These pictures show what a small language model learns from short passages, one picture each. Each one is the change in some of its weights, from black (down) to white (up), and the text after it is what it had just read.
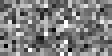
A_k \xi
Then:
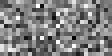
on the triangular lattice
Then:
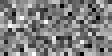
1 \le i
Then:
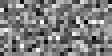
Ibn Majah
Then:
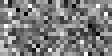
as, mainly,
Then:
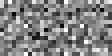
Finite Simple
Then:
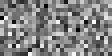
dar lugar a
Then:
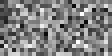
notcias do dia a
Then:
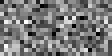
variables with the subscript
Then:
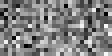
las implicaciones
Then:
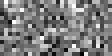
destacado por
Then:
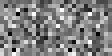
a formal neighborhood of its
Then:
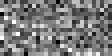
parent of node
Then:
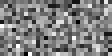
posterior samples from
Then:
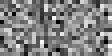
lingkungan yang
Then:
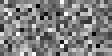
з тим,
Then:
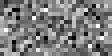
Radon measures
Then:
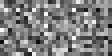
{\it scalar Weyl
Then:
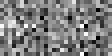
saw gin is
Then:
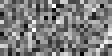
en familiares
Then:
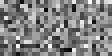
single server queue
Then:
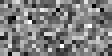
bem elaborados
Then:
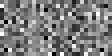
- El estudio
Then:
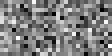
acting linearly on
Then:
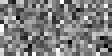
$\chi$ is also
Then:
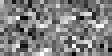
torus invariant prime divisor
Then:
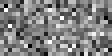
conjugate to $\left(
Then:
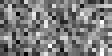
pengujian analisis
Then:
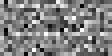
sifatida berishi mumkin.
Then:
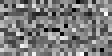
two kinds of
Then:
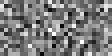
sostiene en
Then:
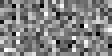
por gênero).
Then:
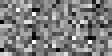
with the proof of Corollary
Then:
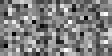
this we have to choose
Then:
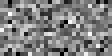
shaxs, baholash
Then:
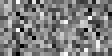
Applied Sciences and
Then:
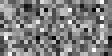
M., Sociology
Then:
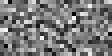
from the study of
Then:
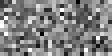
smaller than $\nu'$
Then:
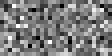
\numtime$ to
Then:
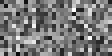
any exact reference of its
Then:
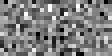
de Damas, n
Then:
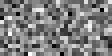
e reflexiva com os
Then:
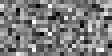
of Diaconis
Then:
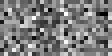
version, and moreover,
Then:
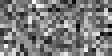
and $\{ y_\alpha
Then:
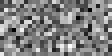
is the subgroup generated by
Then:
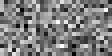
the Dirichlet problem on
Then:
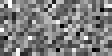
oltre ad
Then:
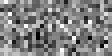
in Abb.
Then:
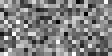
& \text{if
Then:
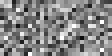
pedagogika instituti
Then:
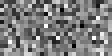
and Prikry's
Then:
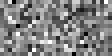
field extensions. In
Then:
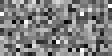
nature selects the
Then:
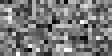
Laplacian on the
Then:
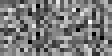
die in de jaren
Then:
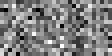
not capable to
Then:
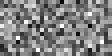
On the Euclidean sections of
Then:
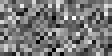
food culture of
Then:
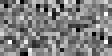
tussen de
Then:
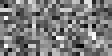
the capacity of
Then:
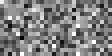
основе исследования
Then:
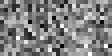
such that for each
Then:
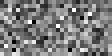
a contradiction with the second
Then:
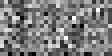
controllers from
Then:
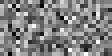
education [7].
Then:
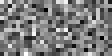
Israel Institute of
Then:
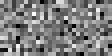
rivojlantirish borasida katta
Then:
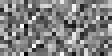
учтены в
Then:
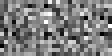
generó una cifra
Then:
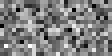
isto é,
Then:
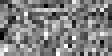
term of ${\hm
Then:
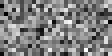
on $r$, where
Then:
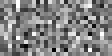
polynomials. For the
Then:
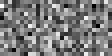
la misma de la
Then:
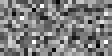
suffices to show \[ d
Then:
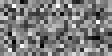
\Ell c =
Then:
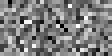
and the natural choice of
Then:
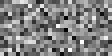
any $n$ we
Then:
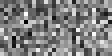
solution $V =
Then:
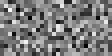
which is given to
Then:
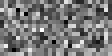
mixture and,
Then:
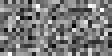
Hermitian matrices of order
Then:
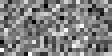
por la Junta
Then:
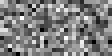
rivojlantirish dasturiga
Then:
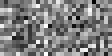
make the solution less
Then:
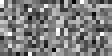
rang beruvchi
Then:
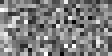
attractive turning point
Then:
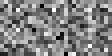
need not be checked
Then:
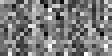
la cual se ha
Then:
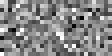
classification is trivial:
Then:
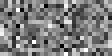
proof of this fact depends
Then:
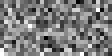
$\lambda$ and
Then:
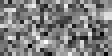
in the Brownian motion yields
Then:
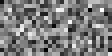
plans with blocks of
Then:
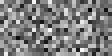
topologies and the
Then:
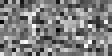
the same for every
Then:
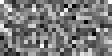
moliyaviy bozorlar
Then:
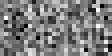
for unicolation in
